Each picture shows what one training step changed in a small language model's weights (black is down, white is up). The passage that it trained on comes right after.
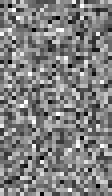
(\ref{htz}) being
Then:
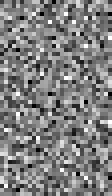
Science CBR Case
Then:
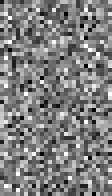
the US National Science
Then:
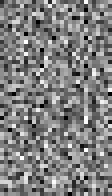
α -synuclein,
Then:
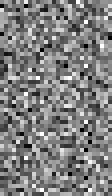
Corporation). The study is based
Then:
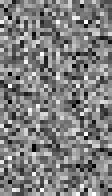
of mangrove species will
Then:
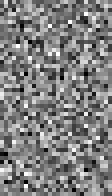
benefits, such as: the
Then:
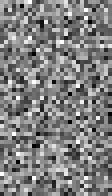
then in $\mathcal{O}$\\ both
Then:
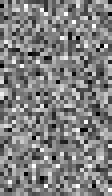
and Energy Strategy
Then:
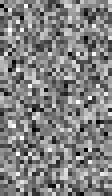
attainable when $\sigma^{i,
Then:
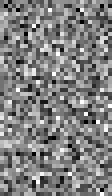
oppressive influence of the
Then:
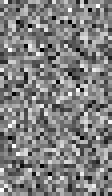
Since no factor contains negative
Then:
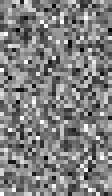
best practices in the evolution of
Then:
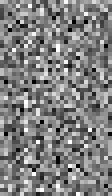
Also $\Delta(F, A)
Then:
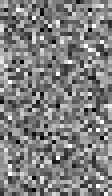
the algorithmic variants whose
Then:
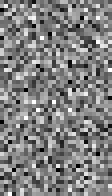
high resolution image](#)
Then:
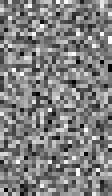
ZnSe samples.
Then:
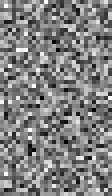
of concrete structures,
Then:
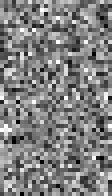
retained placenta
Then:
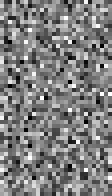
a strong classifier. An
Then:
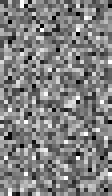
be done to truly
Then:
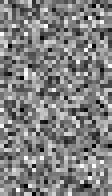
of Roma ethnicity
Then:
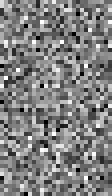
number $\delta(\gamma)$ does not depend
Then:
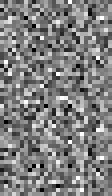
_{x_2}]$, we would have
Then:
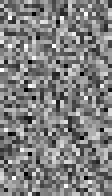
structural model. However, in
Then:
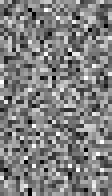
which are revealed from table
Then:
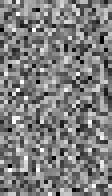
there exists a symplectic
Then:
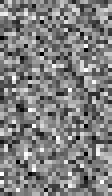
10 times) were then determined.
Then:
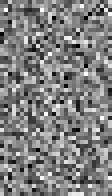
J., Decuypere,
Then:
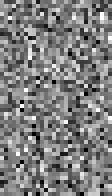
belongs to this class, we
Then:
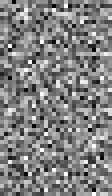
u = 0. $$ For this new
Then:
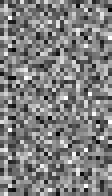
L M N O P Q R S T
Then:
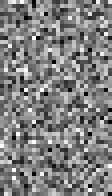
For a statistical point of
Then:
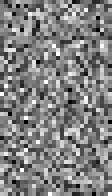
Oswestry Disability
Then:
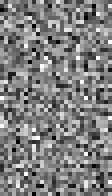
plane. (See Section 10).
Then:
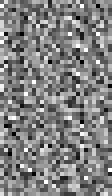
an opportunity for external
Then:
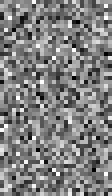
and legally, oriented
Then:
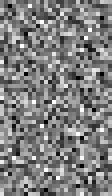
expected. [7] There is
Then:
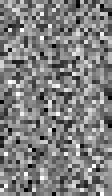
a result of Kaplansky
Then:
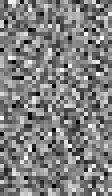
subgroup. We need also the natural map
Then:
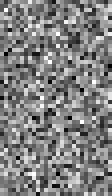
difficult to obtain the exact
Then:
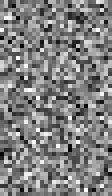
it will contribute to the
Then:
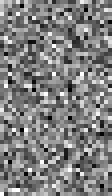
both economic and environmental
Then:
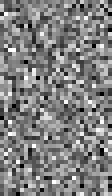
operation. 2. Reduce
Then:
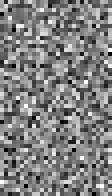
form of images. These images
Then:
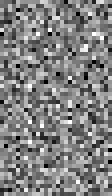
with the small imperfections of
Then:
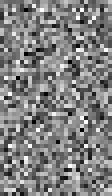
of edges in $E$:
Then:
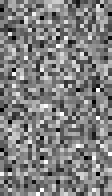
\cite{BaMon}), but
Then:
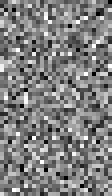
The model showed that the square
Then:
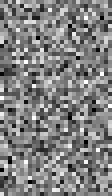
and human systems. It has direct
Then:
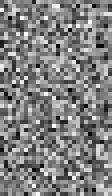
and 22 as having severe
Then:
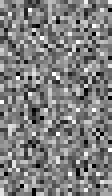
focusing on key dilemmas,
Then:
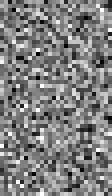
to escape. Later,
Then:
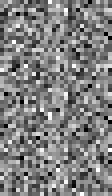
[6]. Teachers working
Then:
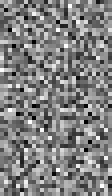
this regard. The researchers
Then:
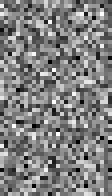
students of Rev. Fr.
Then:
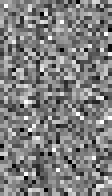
\end{corollary} To do this
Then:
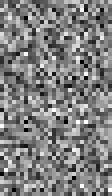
suitable substrate. Main
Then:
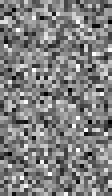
complex does not seem to be required
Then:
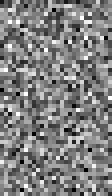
6: Integrate the
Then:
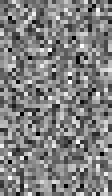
kharif. Two
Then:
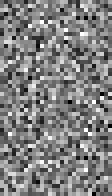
where V is the volume of the
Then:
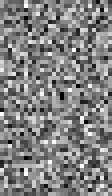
between the two simulators, with only
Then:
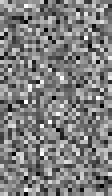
\end{eqnarray} (This improves
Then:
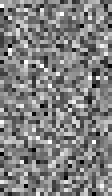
filtrations. It remains
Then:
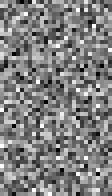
\subfigure[The estimated
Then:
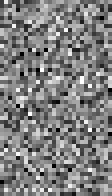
converging to $\theta_{0}$.
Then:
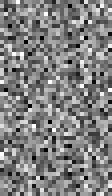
different patterns of missing
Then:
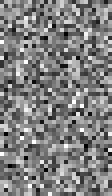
series of theorems. In
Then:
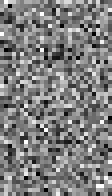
by {\small \begin{equation}
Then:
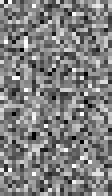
The chemical instability of
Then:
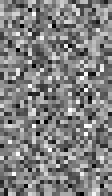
variables, then $f$ is locally
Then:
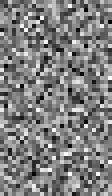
in chromatographic conditions such
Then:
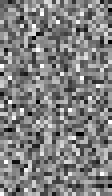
$n\times n$ blocks
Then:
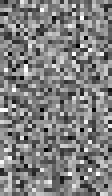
The decisions in my
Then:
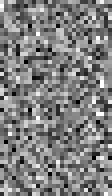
aimed at productive goals.
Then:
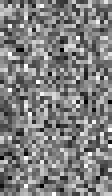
no isomorphism between their canonical
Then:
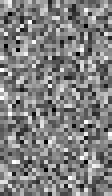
statistics show that a higher
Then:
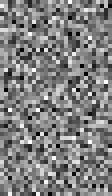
taking into account the
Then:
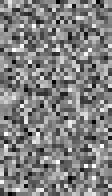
for various purposes.
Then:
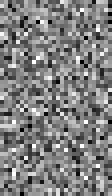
harmless method. MRI and
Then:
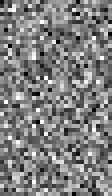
homotopy localization},
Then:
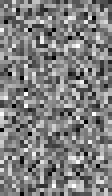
DoF contactless linear
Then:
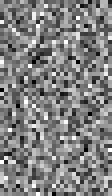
roaring of Gods not only
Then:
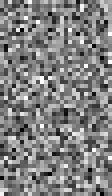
If a monograph is not
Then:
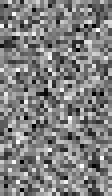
positive variety, it has been possible
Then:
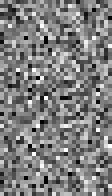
are isomorphic to modules of
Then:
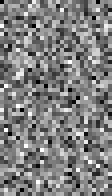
been handled in the proof of Lemma
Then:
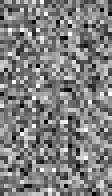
and spacetimes with just a
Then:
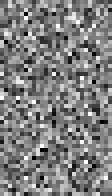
piston Thickness of the
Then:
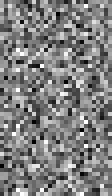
elements of $P$, and, for
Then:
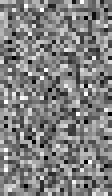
for instance in an alternative solution
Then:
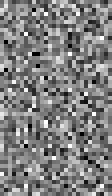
and further developing the design rules
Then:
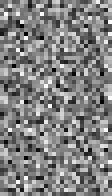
Comm. Pure Appl.
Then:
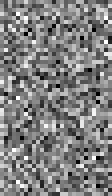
introduced method, other possible approaches
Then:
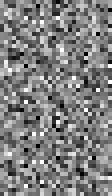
\label{sec: methods}
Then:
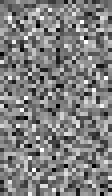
absenteeism (80%),
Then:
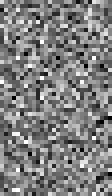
\proof It suffices to show that
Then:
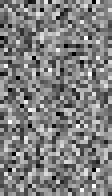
\in f(D)$ is a linear
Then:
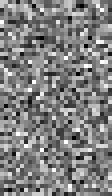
with mixed-discrete and
